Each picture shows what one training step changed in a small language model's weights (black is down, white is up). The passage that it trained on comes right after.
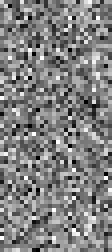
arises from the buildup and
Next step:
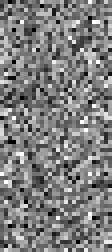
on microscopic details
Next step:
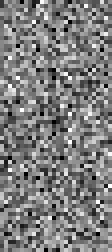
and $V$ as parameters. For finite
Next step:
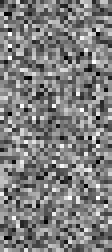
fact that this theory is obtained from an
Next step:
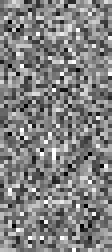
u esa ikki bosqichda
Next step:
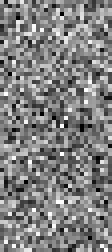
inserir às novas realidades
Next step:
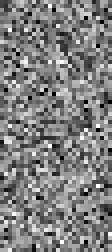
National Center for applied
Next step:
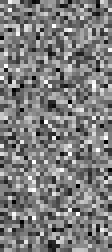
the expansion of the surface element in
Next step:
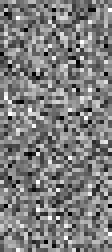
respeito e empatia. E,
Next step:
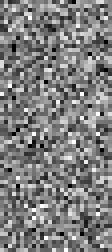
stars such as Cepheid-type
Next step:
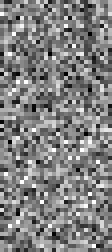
root of the characteristic equation
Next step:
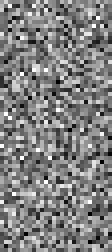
packet was 1.2 μsec.
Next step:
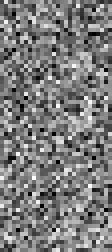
"A máquina de registrar
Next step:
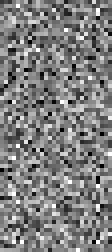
consequences for determining which of
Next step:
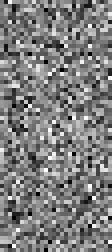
transmisión en los que participan los
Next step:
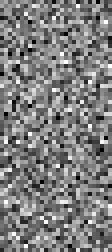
бориши; - ❖
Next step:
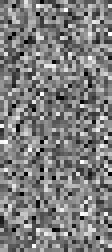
be introduced by introducing
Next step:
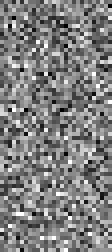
and SDW order parameters with the period
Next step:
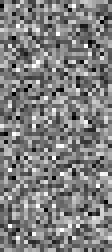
usullarini joriy etish,
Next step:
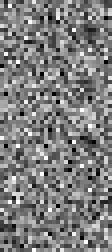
for useful discussions. The work
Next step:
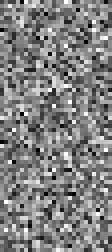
it is no more expressive than
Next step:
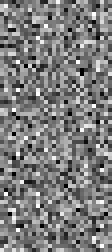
could potentially explain anomalies
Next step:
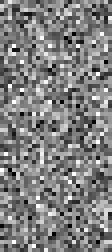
a democracia**. Santo
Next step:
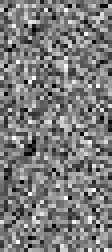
also exist, such as Vegas. In
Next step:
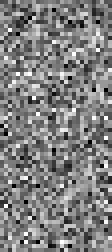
problemas e complicações potenciais
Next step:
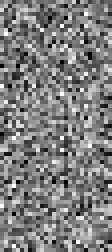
secara konsisten mendesak
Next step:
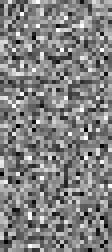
مواد النانو
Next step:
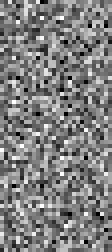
16, and a total of 3 training
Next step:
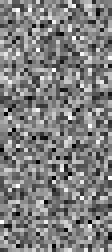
non-zero. This peculiar
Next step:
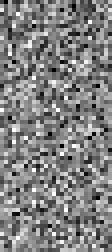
EDS seja integrada não só
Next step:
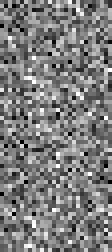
justifie également par le
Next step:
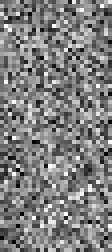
of energy bias for different simulations and
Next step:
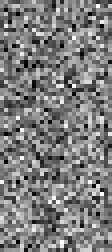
at a very close look, it can
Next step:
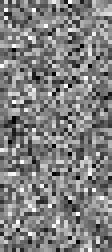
entidad benéfica
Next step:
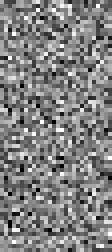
(RADEM) aboard the
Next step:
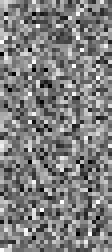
qiziqish bir-biriga
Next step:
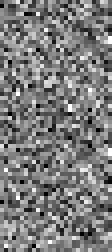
construction is available for
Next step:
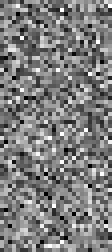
improved statistics, see
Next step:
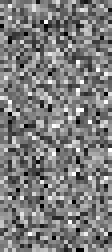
maydoniga chiqarib,
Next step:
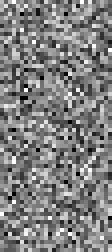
diz: “Deus, como
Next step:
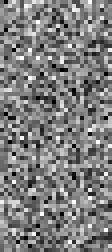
An accommodative monetary
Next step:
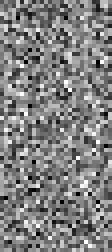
from this solution - which is related to the
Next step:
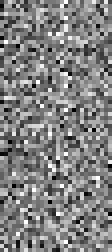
$M_\text{BH}$ and
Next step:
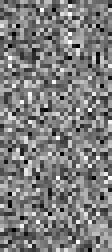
the entire survey volume in
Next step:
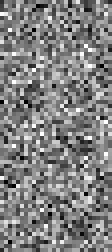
from the Protein Data Bank
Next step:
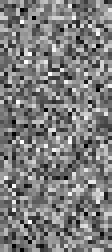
utilizaron cuatro
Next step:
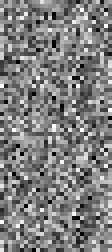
Bezirk Oberwart auf
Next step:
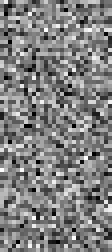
consumption behavior has a direct
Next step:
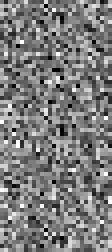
order of magnitude better
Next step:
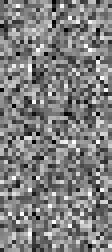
as well as the non-detections in
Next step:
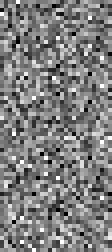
\right]\;. \end{equation}
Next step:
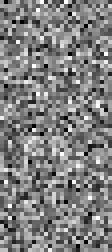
indígenas, muchas de las
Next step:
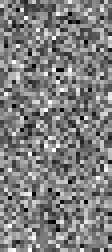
w głosie sumienia,
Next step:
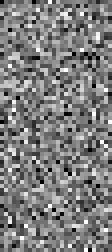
the scattering, this method cannot
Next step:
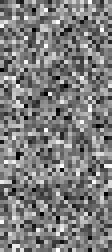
and therefore set the vector potential
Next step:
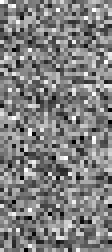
increasing true control medians.
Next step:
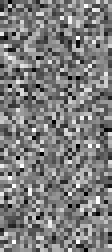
macroscopic, large $n$
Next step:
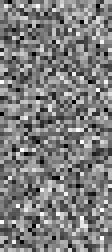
abstracts. To improve
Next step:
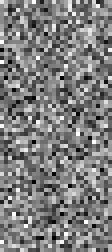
intermediate regime of neither
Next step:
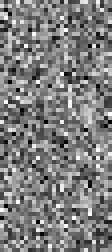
\section{Sensitivity to
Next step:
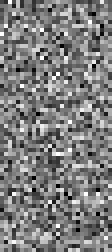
both classical and quantum hardware that
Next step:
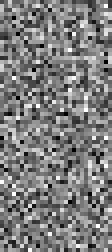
as occupant preferences at
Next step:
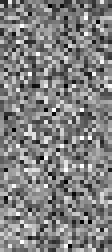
radius and drives the bracket
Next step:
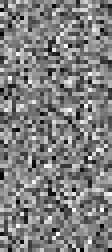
\right) \mathit{dV}$.
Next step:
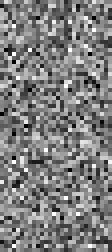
contaminants in the future using
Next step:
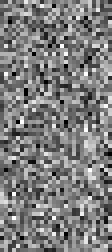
multi-parameter reweighting}
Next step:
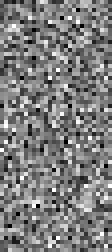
the effects of junk radiation are no
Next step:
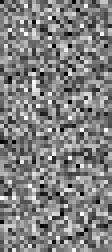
катта касбий
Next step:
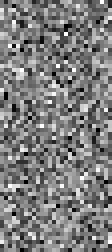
prix de vente au détail.
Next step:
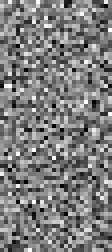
critica os pontos que não
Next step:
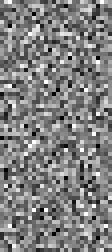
и изготовлены
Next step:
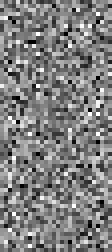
chamadas escolas isoladas foram
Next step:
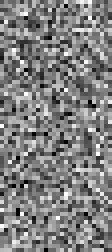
section, we will use the modified equation
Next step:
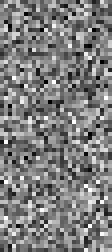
special by having the property that
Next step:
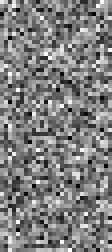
O'tmishda yashab
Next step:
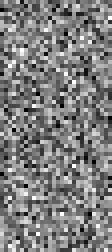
#Slices | Delay
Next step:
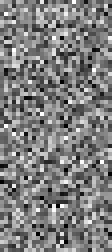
dass die mit dem Verwalten des
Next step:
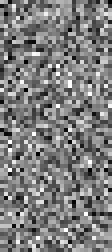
individuals in the community
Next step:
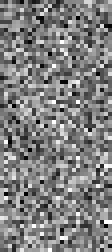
that the CK theorem can be
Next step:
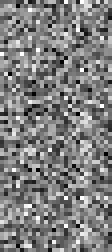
tahlilining vertikal
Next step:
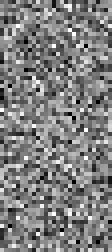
plots are: 2290 stars
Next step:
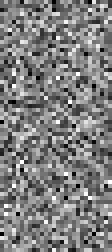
times lower than the one in the first
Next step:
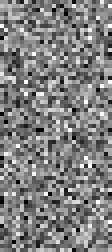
Verlinde, in {\it The
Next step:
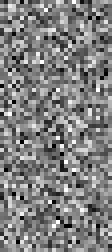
if the agent believes that the first
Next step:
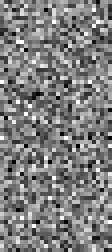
equation (\ref{ef5}), is very
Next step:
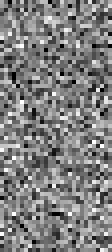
the hyperfine levels are not
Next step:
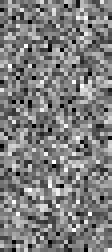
\dag } \address{\dag
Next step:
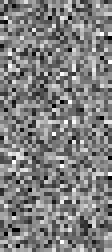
MBM filtering recursion,
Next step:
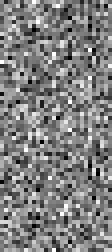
the zeroth LL. As shown in
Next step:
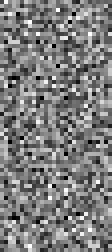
be traced back to its origin
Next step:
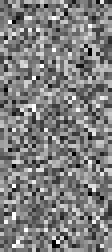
Fourier analysis (i.e.
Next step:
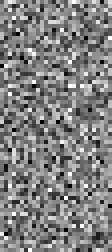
the fungus. Moderate
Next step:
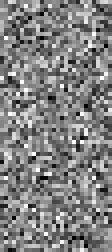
da Silva, Universidade Estadual de
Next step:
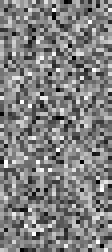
While the extinction is a
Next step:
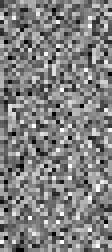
les employés (qui
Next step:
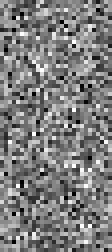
il Prof. Gargini e il
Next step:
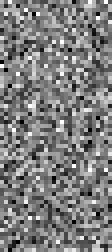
que ao invés de simplificar
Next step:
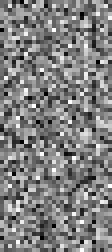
To support detection on larger
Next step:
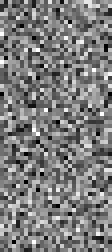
a locomotion technique.
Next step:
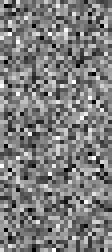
lokal secara lebih
